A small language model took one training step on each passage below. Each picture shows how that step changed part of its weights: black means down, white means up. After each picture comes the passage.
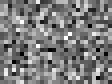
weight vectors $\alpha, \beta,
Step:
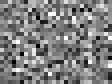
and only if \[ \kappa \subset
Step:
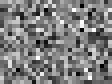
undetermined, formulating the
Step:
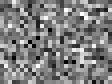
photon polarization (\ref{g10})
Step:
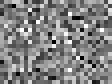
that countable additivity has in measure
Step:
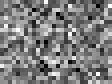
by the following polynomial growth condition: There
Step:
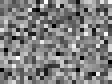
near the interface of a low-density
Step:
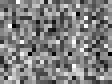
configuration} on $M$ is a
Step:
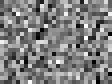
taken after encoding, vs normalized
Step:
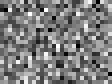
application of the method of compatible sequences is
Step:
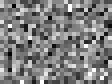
points are also concyclic.
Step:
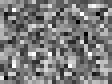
\section{\graphname: A graph
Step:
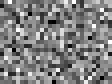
Then $n$ and $m$
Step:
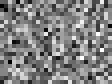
was never added to the chat
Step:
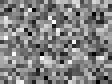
to the chemical potential coincide with the
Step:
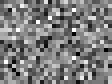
on the oriented manifold $\Sigma$,
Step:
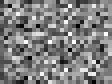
\end{pmatrix} \quad
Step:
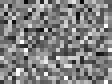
al.}~and for an initial exchange
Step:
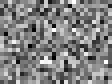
asserts that "if $e$
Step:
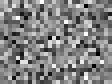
$\Gamma\in\comm$. Let
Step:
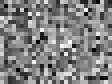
than 2. We pivot in
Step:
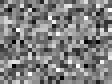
to five Newton iterations are needed through the
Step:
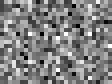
locally integrable functions $\varphi$ with
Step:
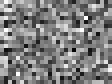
{\Large \bf High-energy cosmic
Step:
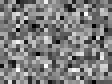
uses the Mahalanobis
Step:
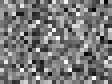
cardiac structure segmentation on
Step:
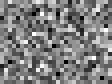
2.3 eV, and Cd
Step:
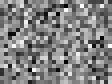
the vacancies causes
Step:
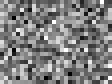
by $Q$-matrix solitons
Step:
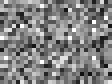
on the Deep Research Bench
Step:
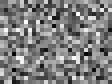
of the heavier $Po$
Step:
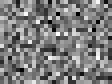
transition scale $r_t \sim
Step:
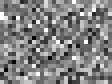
by "for all $g\in
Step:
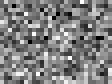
Since this doping is out of
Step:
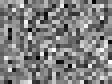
the spherical quadrature. This allows us
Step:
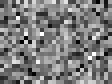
Rev. D}\ }\textbf {\bibinfo
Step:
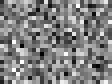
proved in the implementations of this
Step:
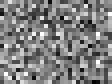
second while a highspeed
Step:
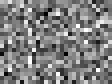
the set of pure strategies is finite.
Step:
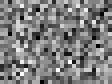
the field, are increasingly probing
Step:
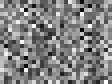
(LXe) has ideal properties
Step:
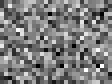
the technique of $p$-group
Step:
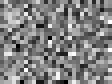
CMDs with the observed ones.
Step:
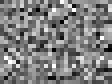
are cochain complexes of vector spaces and
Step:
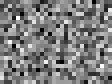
parameters. It should be noted that
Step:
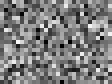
absorption of energy. The results are applied
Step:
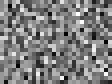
shell-filling pattern, with larger
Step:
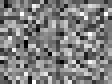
\mathbf{z}. \nonumber
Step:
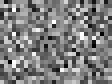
supercomputer at Tianjin
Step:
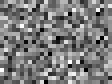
they are not utilized here. The
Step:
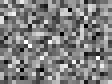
\approx \lambda_Q
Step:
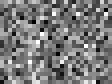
Notes in Math. 179),
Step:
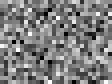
the integral of the spectral density, called
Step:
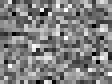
The radiation potential is given by
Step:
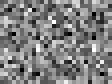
to the low amount of material, this
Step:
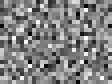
available, compatibly with the
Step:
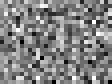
in the junction, the lowest state
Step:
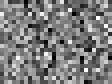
self-intersection in the
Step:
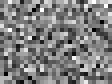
type $A_7$, and since
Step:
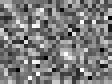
of Theorem \ref{T6},
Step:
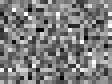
qubits: \begin{equation}
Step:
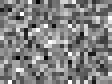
certain projections) because the S and
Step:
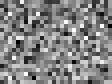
equipped with a cold finger that
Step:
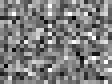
\in \Sigma$ and
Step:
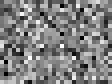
acc & $\delta^L$ &
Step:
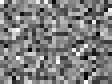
in $F_p$ (we
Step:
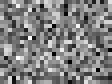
or $3$ is broken.
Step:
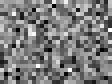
relation present in the commutative space time need
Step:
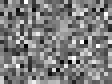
shows that \begin{eqnarray*}
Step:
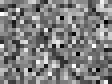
condition holds, then $\mathscr
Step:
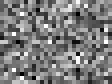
underlying linear spectral equations in quadratures
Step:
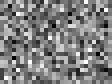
circles indicate other stars with measured
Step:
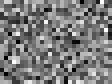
up; (2) Attempt
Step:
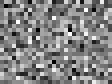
has more than one eigenvalue in
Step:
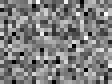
and Choi, Jaewon
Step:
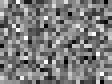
previous studies mentioned above. The relations from
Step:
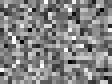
it directly on a quantum computer; given
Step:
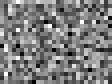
of $K^3$ defined by
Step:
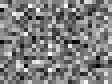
\newblock Stein's method for
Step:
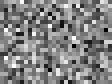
L}_n$-envelope of
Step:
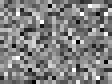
\nonumber\\&+ \epsilon^2
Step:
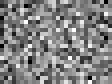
regularnych} there exist a
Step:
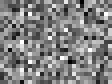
and Doctoral Foundation of National
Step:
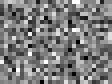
these cases $c_1$ represents
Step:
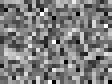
this section, one of our main results
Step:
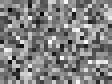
gs}$ iff $r =
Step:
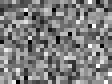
even more noteworthy, since
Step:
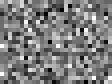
the center of mass frame of the
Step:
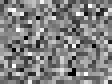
For $1<n\in
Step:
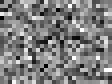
the $S$ scenarios will actually
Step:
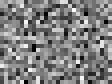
the normalization. Define a complex number
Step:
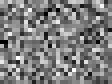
the very precise radius estimate from the above
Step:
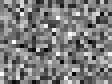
cuboid factor equations in
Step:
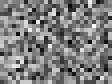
in a multisymplectic variational
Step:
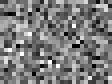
have not been elucidated.
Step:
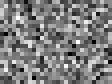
sequence $s \lambda +1,
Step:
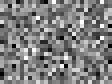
is viewed as a manifestation of
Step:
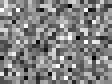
that the entrained oscillator
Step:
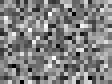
les sch\'emas
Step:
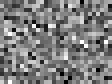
\bar{I})$. By the divisor
